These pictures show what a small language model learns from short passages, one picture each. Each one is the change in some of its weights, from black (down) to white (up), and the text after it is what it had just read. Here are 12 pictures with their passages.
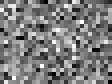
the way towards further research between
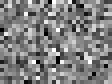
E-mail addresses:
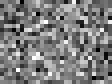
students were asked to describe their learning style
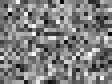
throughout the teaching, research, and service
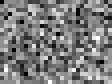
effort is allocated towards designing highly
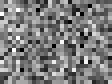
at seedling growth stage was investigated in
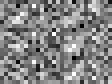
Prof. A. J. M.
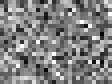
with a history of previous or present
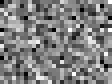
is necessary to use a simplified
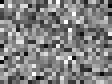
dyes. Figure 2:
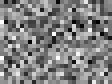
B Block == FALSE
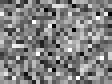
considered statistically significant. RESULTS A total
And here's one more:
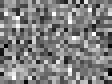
deviation from the mean. Range has
